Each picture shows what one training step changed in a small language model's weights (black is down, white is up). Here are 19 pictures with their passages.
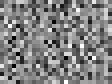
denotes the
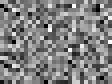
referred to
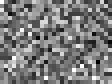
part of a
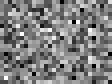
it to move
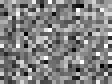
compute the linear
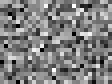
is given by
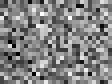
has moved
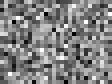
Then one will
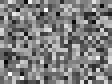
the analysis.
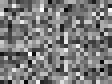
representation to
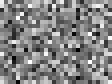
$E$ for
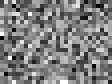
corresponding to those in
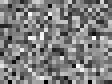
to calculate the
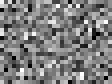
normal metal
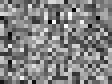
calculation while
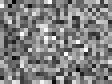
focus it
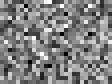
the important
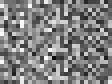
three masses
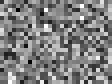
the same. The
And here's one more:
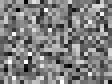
frequency. The
